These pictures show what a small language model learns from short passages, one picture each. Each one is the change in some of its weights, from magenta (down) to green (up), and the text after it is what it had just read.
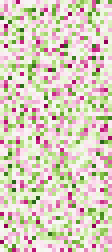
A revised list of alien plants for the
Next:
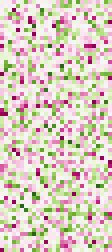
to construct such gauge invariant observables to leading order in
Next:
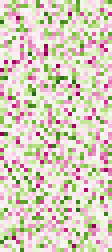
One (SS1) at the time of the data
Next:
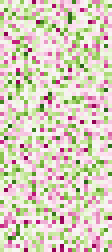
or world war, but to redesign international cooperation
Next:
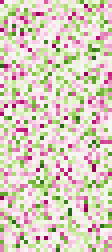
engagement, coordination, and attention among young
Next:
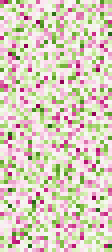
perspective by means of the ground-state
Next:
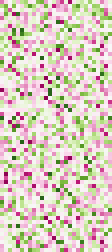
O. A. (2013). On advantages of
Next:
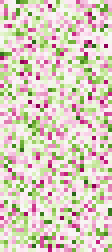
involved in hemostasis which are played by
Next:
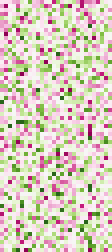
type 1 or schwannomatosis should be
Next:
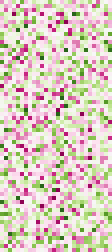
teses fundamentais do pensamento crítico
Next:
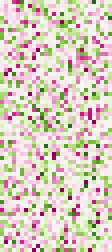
droopy leaves, lodging, increased disease and
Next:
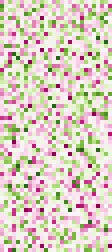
iqtisodiyot fanlari bo'yicha falsafa doktori
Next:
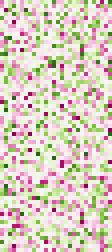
their models, leading to more accurate predictions and effective strategies for
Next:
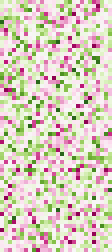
calculate the cross sections for $e^+ e^-$
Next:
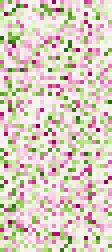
tushuncha ifodalaydigan
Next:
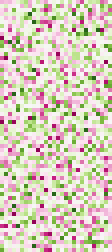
for the Non-Invasive Assessment of
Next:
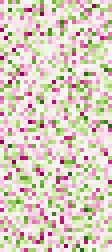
and Christian art. Similarly, there are still
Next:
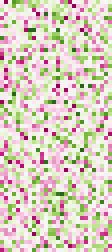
a method for identifying groups, require choosing only
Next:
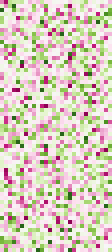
solar arrays (SA) are each
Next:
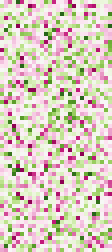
Казимиром Чарторийським
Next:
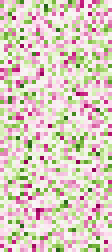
The ongoing coronavirus disease 2019
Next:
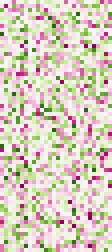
inital condition is found by analysing the stationary
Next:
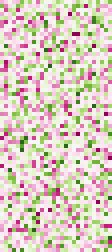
mushroom, contained in one of the
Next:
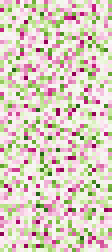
ее среди населения, проводить
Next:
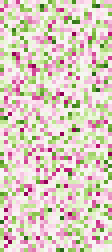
in real-atom structures fabricated on a
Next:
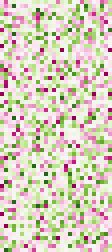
parameters for multiple blended lines simultaneously. The functionality
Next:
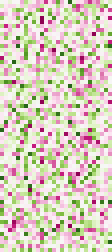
fundamental kitapxanasınıń
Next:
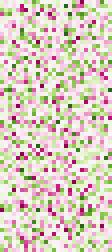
um campo de batalha. Conclusão A
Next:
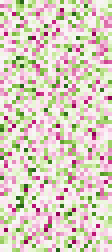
pretty well in all cases. Comparing the
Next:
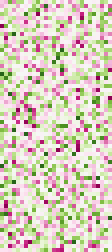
in order to achieve registration. The metrics developed and
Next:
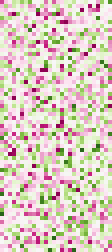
by \begin{equation} ds^{2} =
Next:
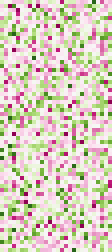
which have good quality near-IR photometry. Among
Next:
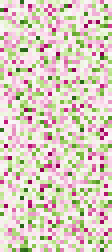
34 | Academic Medicine | 58 |
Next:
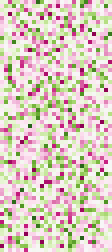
пора бериш фактини ҳам
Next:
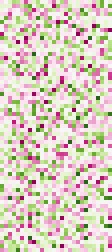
must also solve certain equations that ensure that $\tilde{\Omega
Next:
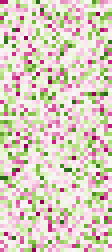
of similar quality were also obtained for other simulated cases,
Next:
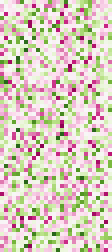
glycerol and pyridine, additional simulations
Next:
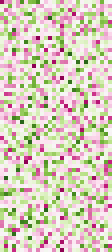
to a violation of the specification. We also define
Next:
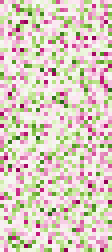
clarity to formulation. Various formulations with
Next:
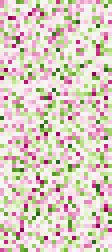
AI Both Ways: Balancing Health Data
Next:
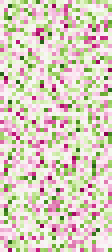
at low altitude sites Dachigam and
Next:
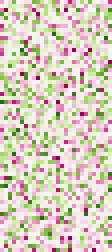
serious crimes and the use of modern technology for
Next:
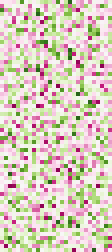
vehicular exhaust both in the idle
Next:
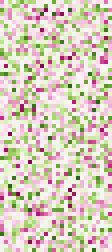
fluctuations in both the internal and external torques are active,
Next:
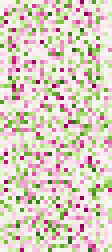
harakat funksiyalari uchun mas'ul
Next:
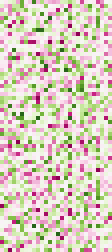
Megara Hyblaea and one
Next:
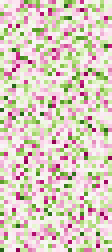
"w/o MulCA")
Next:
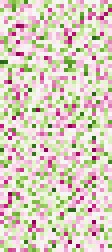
quantity $\delta_1$ introduced in
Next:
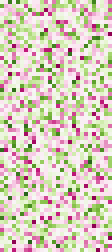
an initial interaction with the projectile (interaction
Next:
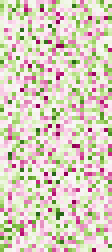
uma redução gradual ao longo da
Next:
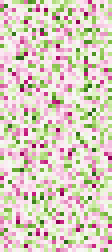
sharing and vertical sharing. Lateral sharing
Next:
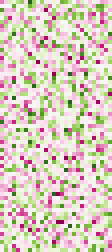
potential in designing, evaluating, and testing
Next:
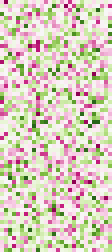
wavefunction for the cases $p>q$ becomes
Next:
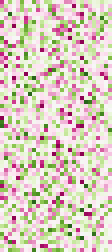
1. Образованные через
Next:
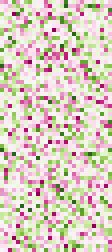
caso da TISM é exemplo de que
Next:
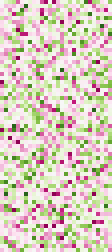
four distinct system configurations, as shown in Fig. 2.
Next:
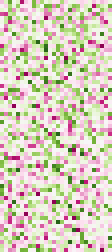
том числе международной. Основные
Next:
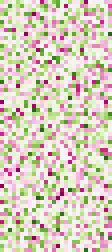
find that the best-fit plane of the MW
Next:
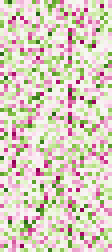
323 Джуроева Гузаль
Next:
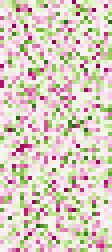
NCBs, respectively.} \end{figure}
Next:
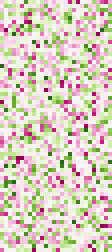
for all," and within the framework of the
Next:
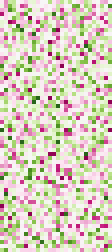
contribute to climate change through a variety of processes causing
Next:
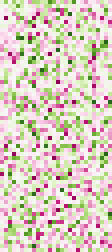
Tasks T3.1 Stakeholder Analysis
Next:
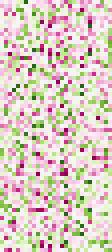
las dītas estaḡas
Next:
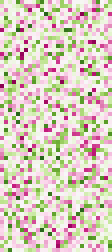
организации самостоятельного чтения в
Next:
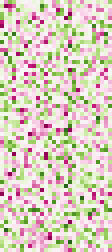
Eq. \ref{eq:HN}
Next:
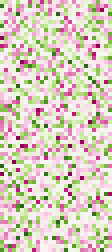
into plyometrics*. Human Kinetics.
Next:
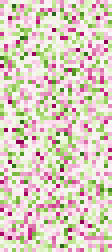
out using software Etabs. Earthquake
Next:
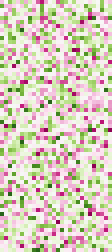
3 iron acquisition-heme transport 0 1
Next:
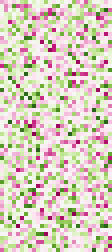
are classified into three groups based on the location of the
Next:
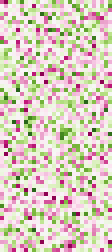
comparison to the isolated particle. Figure
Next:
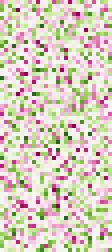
source) and directional tropism (such as
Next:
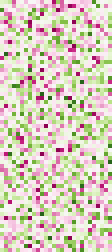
organlariga vakolatlarni berish,
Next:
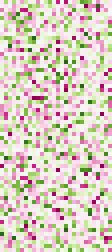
que tivemos, como por exemplo o
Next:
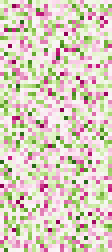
1$, which implies that there is at least one
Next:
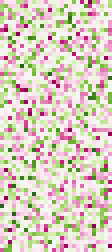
have developed to change our way of life radically
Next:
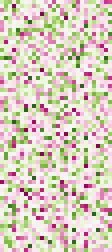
which is made by the linear combination of the first stage
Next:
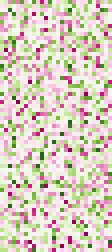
shown great potential as packaging materials, due to their
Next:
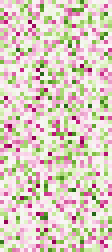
ruxsatnoma berish,
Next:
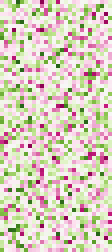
o’simliklari Terilgan tamaki
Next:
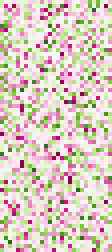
to estimate the flux, $\Phi_{A0}$, from
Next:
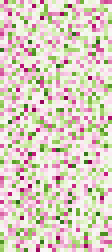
of the curve. These equations entails that the
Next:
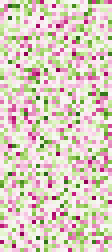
that the highest ram pressures values are obtained. We
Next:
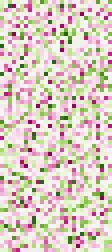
грам 1 1 ёшдан 3
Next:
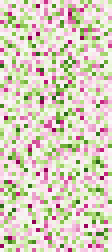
ebenfalls angedacht, dieses
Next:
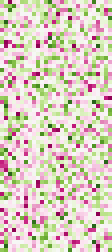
the plot for BP1 (\textit{left}) and
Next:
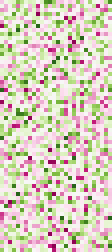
dataset is split into a training and validation subset in
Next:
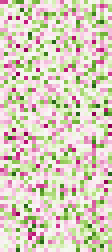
readers to the risks associated with this method''.
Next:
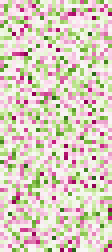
by using \problog\ in {\tt\small
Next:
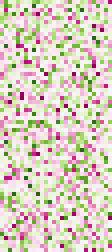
matrix is constructed using one- and two-electron
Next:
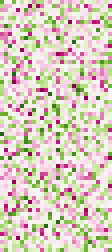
real-world recruitment contexts. 5
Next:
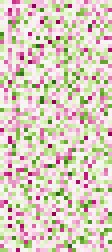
haskopoulos2010interaction} Additionally,
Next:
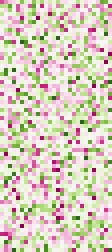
of shorter and longer edge lengths
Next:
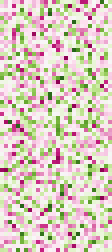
versus 50% of haemorrhagic
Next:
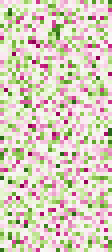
followed you through, but if you'll permit my
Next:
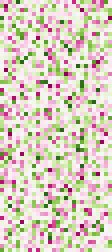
que constituyen la muestra aplicando un
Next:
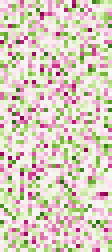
P.C.; dos Santos,
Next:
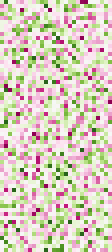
impose string-inspired discrete symmetries
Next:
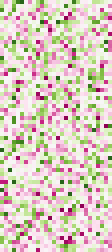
System (GIS), Decision Support System
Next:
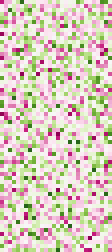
of cultural memory: the preservation of collective knowledge from
